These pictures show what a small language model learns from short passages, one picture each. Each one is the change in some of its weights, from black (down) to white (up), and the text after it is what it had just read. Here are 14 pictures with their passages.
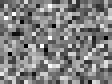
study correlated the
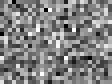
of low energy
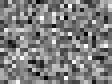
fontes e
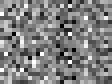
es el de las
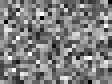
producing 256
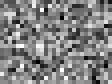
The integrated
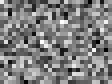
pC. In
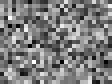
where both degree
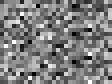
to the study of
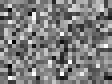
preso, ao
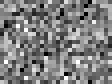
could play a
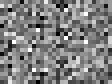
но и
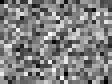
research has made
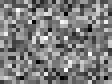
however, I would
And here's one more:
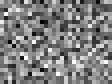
process in which
